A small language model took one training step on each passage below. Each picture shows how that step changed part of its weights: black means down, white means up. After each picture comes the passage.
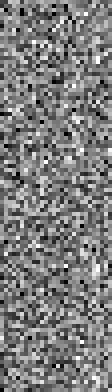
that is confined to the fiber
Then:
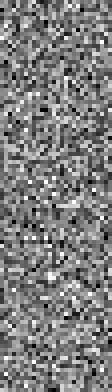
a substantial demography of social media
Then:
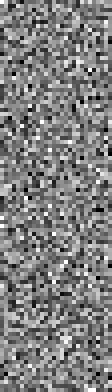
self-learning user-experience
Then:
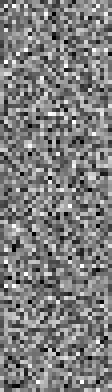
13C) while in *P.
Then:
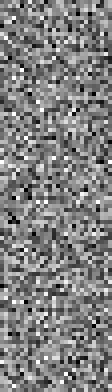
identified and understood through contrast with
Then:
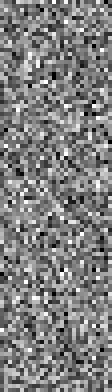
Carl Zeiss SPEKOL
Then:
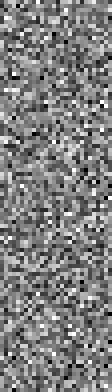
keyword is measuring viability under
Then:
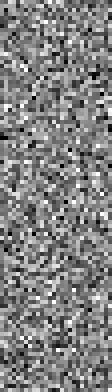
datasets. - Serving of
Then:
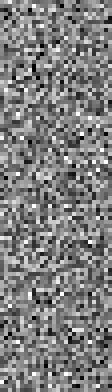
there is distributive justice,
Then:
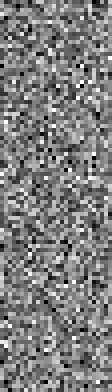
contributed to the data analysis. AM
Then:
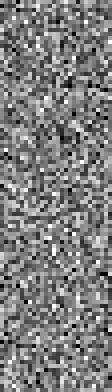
been done very well. The delivery of
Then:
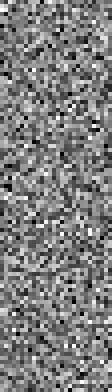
W.L.; Funding
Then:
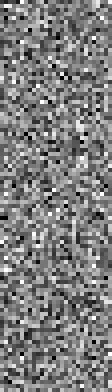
research concludes with the postulate that
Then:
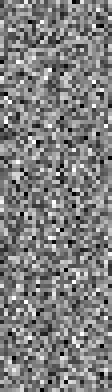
analysis. The present Software Note
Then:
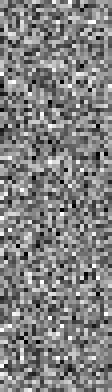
public safety and reduce emergency response time.
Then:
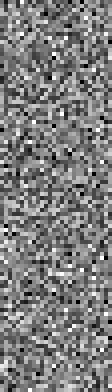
imaging is an effective tool for identifying
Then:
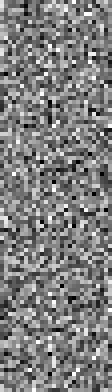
for confidentiality. The authors
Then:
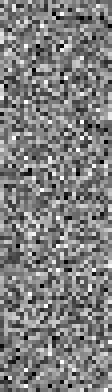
DMSO, the predominant species
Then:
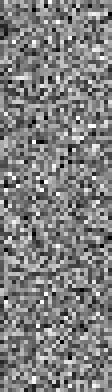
years of secondary education. The target population for
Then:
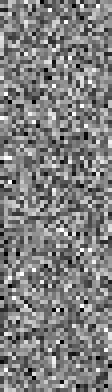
studies are on the increase. The
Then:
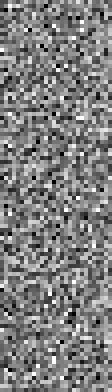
secretion. The human brain
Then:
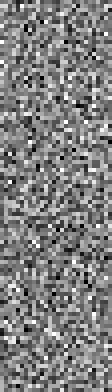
major cause of devegetation is increasing
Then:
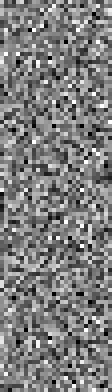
n \log \log n,
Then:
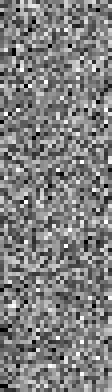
the lyophilized IS per
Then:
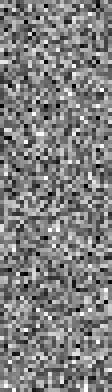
7.68%, efficiency use of energy
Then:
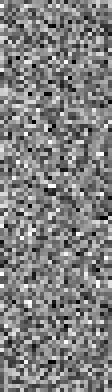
and peer review platforms) and
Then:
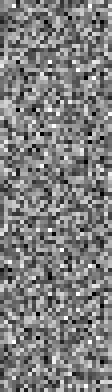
analysis was conducted using multiple linear regression with
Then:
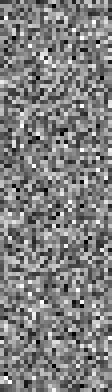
the beginning of each DA window
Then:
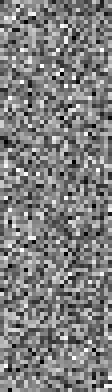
fotografia w
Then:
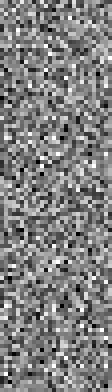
you must move the mind of the
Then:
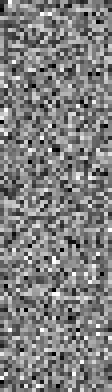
to 90 mg alcohol which
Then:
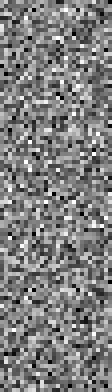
childhood education in public school in Rivers
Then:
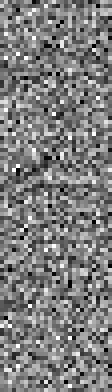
applying the Monte Carlo solution
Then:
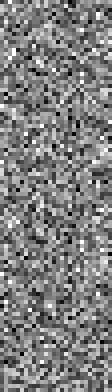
at Würzburg University,
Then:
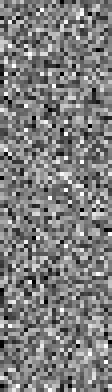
1, in the form of chemical
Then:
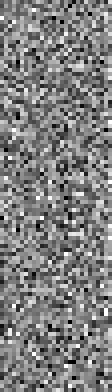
application method for the framework is developed which
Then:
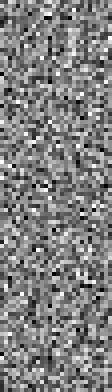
potential pathogens. As observed in table
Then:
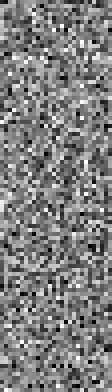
tests should be ordered starting the
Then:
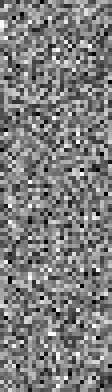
a person belonging to a
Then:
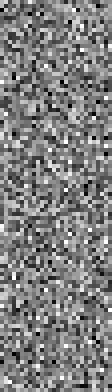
the content during transmission, the sender
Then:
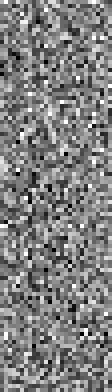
rapport, build trust with
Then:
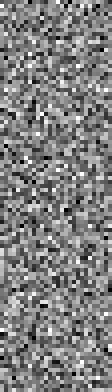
visits, admissions refer to
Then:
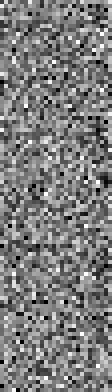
Mbalmayo forest
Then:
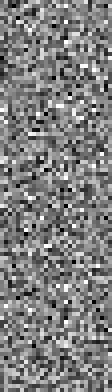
visit and effective for them to
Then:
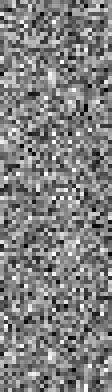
could be fulfilled by the
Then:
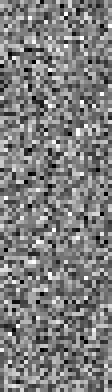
is favored to achieve optimal functional
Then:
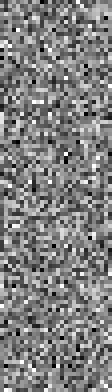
but the most valuable are those that provide
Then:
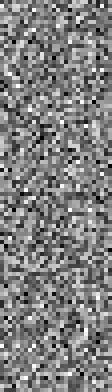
immediately booked for
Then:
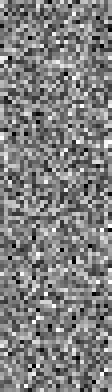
the trade environment, purchase
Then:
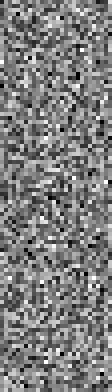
Cousin. The phrase
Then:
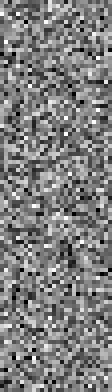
and therefore, to understand the code, one
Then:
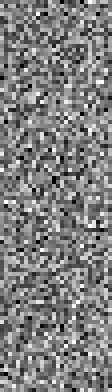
efficiency is used as another indicator to
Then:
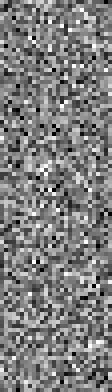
Omamor A.P.
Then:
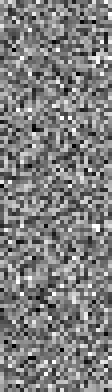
keynotes, expert panels,
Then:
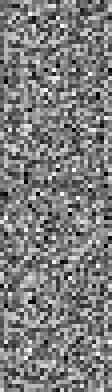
Conflict of Interest There are
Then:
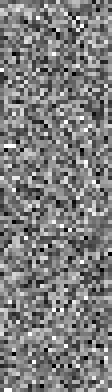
is assumed to be slightly
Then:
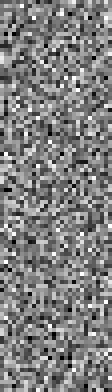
be used for the normalization factor of g
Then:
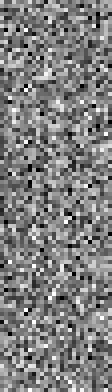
diaphragmatic cleft
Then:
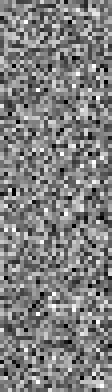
been performed in Python
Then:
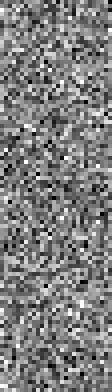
with clinically diagnosed SSIs were
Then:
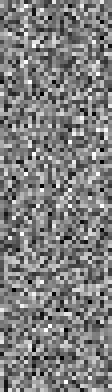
Point (AP) discovery and
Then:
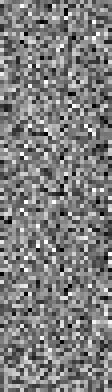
Roslie Dhobie and
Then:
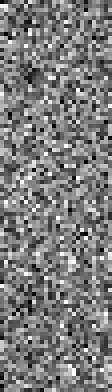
& Haddad, 2018 Figs
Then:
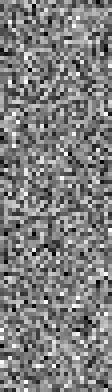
who are learnt, skilled and
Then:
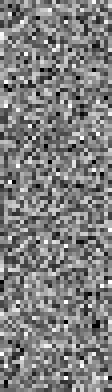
studies that the virus may also be
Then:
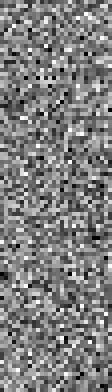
has a unit root Exogenous:
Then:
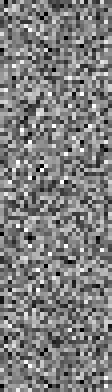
production may. In the culture filtrates
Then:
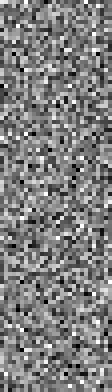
vector \mathbf{t} where each
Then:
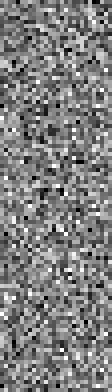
7. Rate of deforestation
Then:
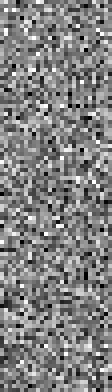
positioned at 85cm at an
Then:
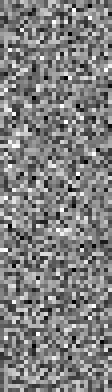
of a musical work. Protection of
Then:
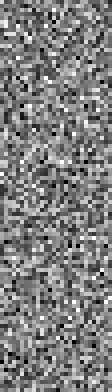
is essential for standardised competency measurement.
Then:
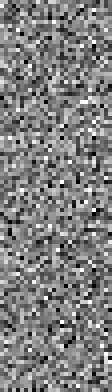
help to prevent other potential complications including
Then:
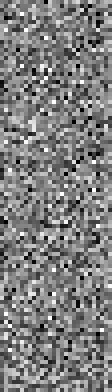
spacing 100cm x
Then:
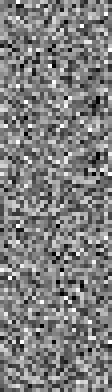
results indicated that there is a significant relationship between
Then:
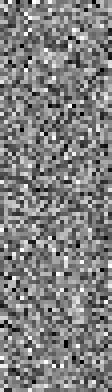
chair's name is Dr.
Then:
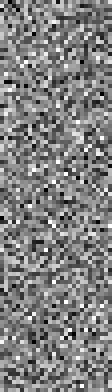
insert the transformed data into the
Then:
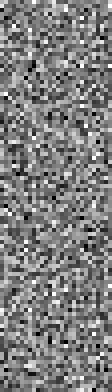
in the context of innovation procurement
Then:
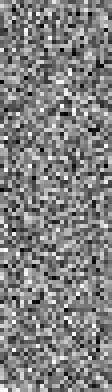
of long-term time-stamping
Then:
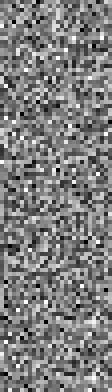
3 Methodology In this section, we
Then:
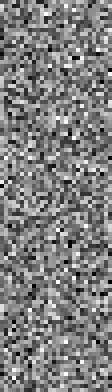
theoretical and practical. The present study
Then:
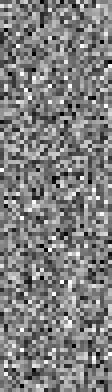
materials are used as fuel, raw
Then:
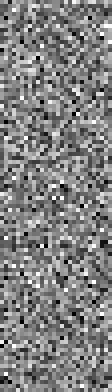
were farms located in the zones
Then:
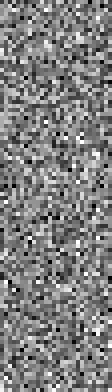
done at a time where electronic music
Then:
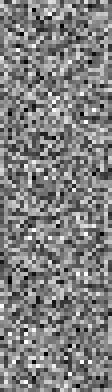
development opportunities. Thus, the climate change impacts
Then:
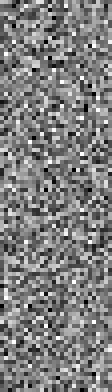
in 2013 and joined Indian
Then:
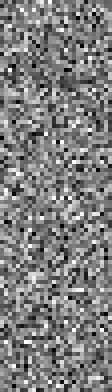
category should be *Loss*. Results
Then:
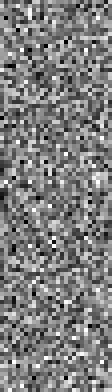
have written guidelines, but
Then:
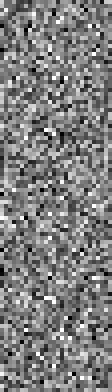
shakes, or diluted
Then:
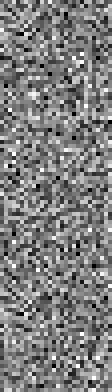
therapy should be prescribed to
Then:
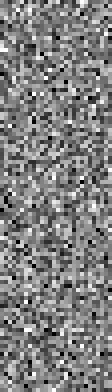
types of PGMs and new algorithms
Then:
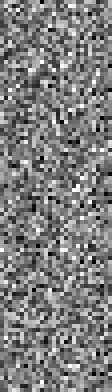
indistinct ridge
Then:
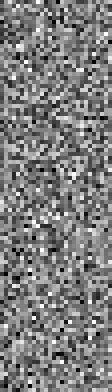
material 1: Data on EIA and
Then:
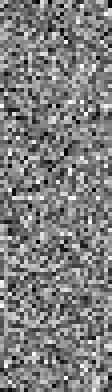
infrastructural development that can assist in
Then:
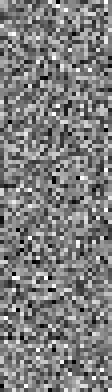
classify possible steps in this fluid
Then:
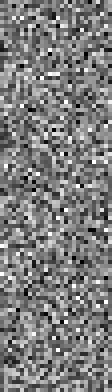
Sum of Squares df Mean
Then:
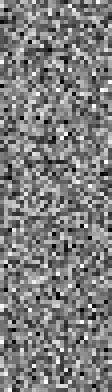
from Africa. Participants will be
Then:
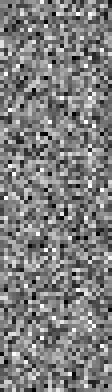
their private vocabularies on
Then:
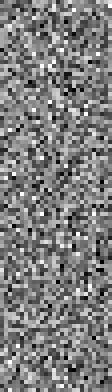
² Zoological Survey
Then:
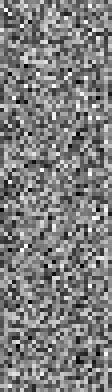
Engineering Case Study PSDI
